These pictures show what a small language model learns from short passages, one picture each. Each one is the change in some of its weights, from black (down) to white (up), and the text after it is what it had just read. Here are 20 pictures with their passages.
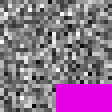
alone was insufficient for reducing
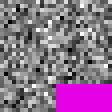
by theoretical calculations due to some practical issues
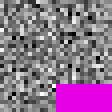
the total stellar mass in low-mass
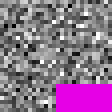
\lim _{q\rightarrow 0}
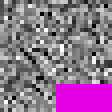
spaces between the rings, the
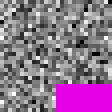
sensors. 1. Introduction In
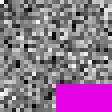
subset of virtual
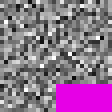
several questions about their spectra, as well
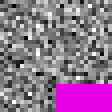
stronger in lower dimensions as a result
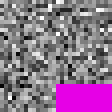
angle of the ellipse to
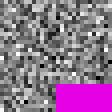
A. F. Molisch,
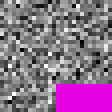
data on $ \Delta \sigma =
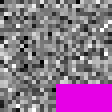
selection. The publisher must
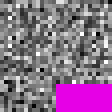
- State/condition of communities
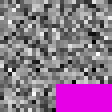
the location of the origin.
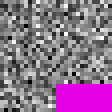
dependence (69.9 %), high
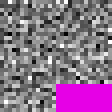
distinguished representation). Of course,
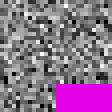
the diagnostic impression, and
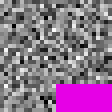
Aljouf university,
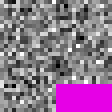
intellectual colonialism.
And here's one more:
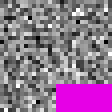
these unactivated neurons
